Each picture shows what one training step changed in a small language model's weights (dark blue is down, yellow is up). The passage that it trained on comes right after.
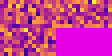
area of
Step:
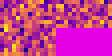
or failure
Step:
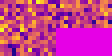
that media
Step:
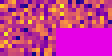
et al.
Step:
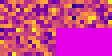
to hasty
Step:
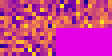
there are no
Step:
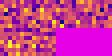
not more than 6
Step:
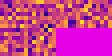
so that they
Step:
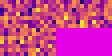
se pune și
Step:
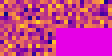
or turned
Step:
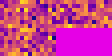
compared to other
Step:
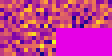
The elaborated
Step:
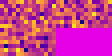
was collected from
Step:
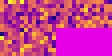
the ongoing
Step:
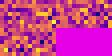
quite low and
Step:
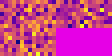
the specified
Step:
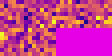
fruits in
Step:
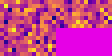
And the
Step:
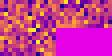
reflexões no
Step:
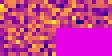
tensión entre
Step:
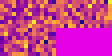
conclusion of
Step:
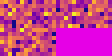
graft that
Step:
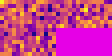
the prevalence
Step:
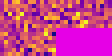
zinc level
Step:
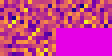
Yield loss
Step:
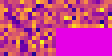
challenges to
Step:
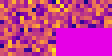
cloning a
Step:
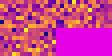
due to their
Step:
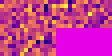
affects the
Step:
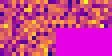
the root that
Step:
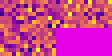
these new technologies
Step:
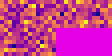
children of
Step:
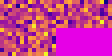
order to
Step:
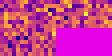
é a cultura
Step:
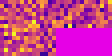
of the sound
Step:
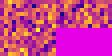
Para tal
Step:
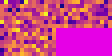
first game,
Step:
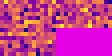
which in turn
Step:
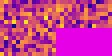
very person is
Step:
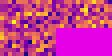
the outlines
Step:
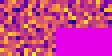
Grade 4
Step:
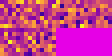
was measured.
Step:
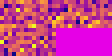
time and the
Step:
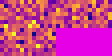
of the notion
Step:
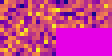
que se formó
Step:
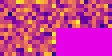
results is used to
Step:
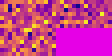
as part of an
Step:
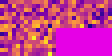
and performed the
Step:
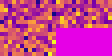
interest: The
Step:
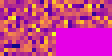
soundness of
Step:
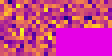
inventory control
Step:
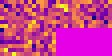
of interactions
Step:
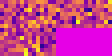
the container
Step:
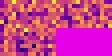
technologies in our
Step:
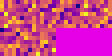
este medio en
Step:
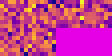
less on
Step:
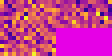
with nature'
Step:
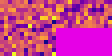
molti i
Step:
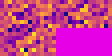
That is,
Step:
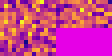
easy to
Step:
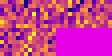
dit ook
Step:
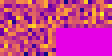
current number of
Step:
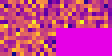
of general
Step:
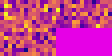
able to
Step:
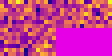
score of the
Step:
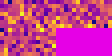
with $df
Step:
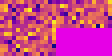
could be
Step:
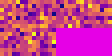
o déficits
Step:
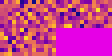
form had not
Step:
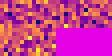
defined by
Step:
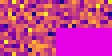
ist auch
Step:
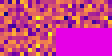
priority over
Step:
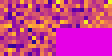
creation of
